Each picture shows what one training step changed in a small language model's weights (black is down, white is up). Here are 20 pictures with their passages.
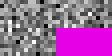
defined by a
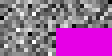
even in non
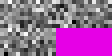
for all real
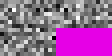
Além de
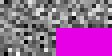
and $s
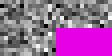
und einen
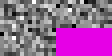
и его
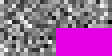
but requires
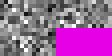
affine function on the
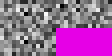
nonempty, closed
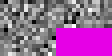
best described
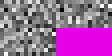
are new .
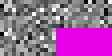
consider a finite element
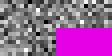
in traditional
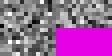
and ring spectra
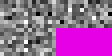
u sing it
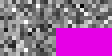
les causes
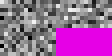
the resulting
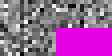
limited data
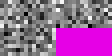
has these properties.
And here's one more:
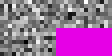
studied before
